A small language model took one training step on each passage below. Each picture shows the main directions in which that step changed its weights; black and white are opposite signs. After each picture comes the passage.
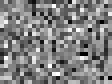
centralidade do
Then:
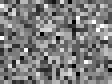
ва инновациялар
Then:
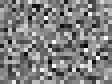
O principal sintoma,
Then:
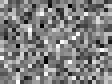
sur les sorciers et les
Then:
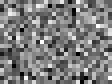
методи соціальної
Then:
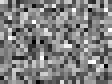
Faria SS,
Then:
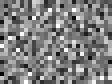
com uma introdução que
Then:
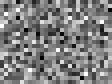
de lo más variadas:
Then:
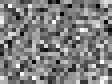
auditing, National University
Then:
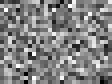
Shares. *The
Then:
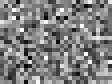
dos habitantes. Mas,
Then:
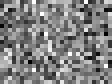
Nincs. 4.
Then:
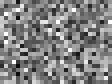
de transformación social y
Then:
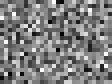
Bani Saleh with
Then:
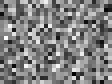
coleta ao descarte,
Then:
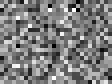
gerencial. Los
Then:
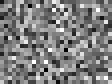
boyunca olan
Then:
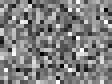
bilinen en erken
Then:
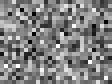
Изучение этого
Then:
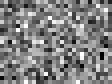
uning ma'no hamda
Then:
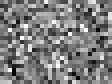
объёму данных.
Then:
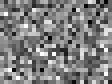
partisipasinya dalam
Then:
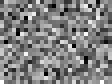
que envolvem os
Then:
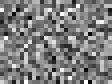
de la capa y el
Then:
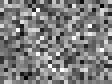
de bioetanol a
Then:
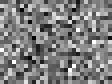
выходит на национальный
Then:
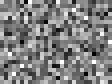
A systematic
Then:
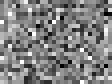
ustki qismi
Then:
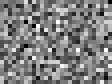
14 years old).
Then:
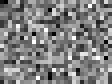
a Tabela 1 com a
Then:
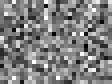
suas capacidades.
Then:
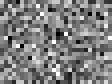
hangt echter af van
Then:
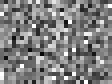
la protección de la
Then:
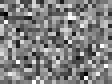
penerimaan teman
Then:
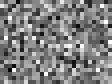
Knowledge and
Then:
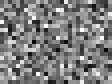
sob a supervisão
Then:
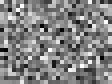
mariażu, co
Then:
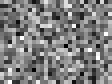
объектом, на
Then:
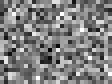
de Código do
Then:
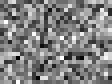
Esta ejercitación
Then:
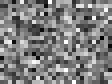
qabul qilinadi.
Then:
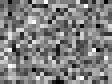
dielektrik va optik
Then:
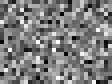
ҳаётида ҳам
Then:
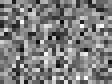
новца. Након
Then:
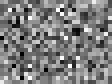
та/чи матеріальної
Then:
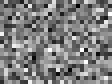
cas de Rimouski
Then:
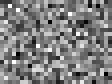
nazardan E.
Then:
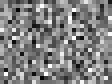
jo bo‘lganligining
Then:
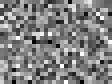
Portanto, com base
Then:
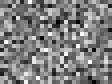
del seguimiento ocular
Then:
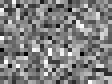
в казахском
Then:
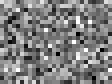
- over de effecten
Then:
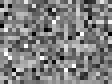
the fact that thanks to
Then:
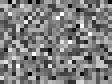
het voorkomen dat
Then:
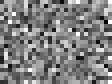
respecto a los pacientes
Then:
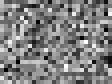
redefinindo os
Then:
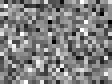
oportunidades en las
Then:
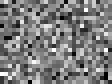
но и частичка
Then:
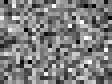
amount of aluminum
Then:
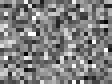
d’un commun, son
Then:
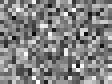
so'zlar ham ko'p
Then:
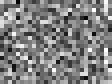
de Camargo. Da
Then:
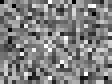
Des Services
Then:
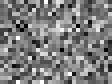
A. A. Razgrom
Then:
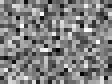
bases de dados
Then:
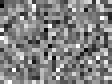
لله الذي
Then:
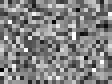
на другий план
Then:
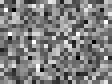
e estejam na zona
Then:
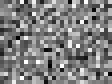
malaka oshirish
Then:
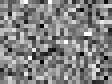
analysis of the
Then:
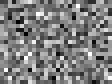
o papel de reabilitar
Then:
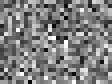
padres del recién
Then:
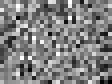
N : Jumlah
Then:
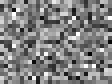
ela almejava
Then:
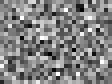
и стрелялися часа
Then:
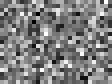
über verschiedene
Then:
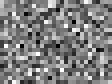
docentes para melhor
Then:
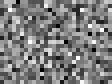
mia. altro che
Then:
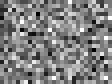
систем. Основная
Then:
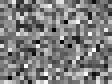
til bo'yicha
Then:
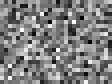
kebutuhan dan
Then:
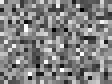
ha sido descrita en la
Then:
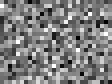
- typologie des
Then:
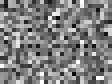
para sanar dúvidas
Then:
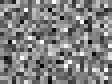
Farmoni bilan
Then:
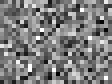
a Política Nacional de
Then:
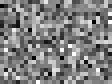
него появляются
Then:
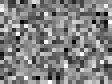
различия между
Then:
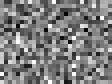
tomonidan mehnat
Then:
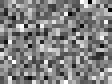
die Psychomotorik
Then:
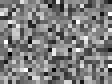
UMKM sebesar
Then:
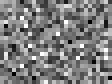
antropica lungo
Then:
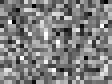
qavati iste'mol
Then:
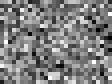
туризма в
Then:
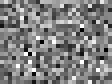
запозичень; -
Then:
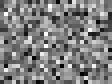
Universidade Católica do
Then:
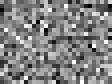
er zu vermitteln
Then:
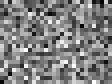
almashlab ekish
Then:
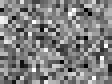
relations, as well as
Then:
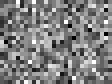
Nachhaltigkeit über die
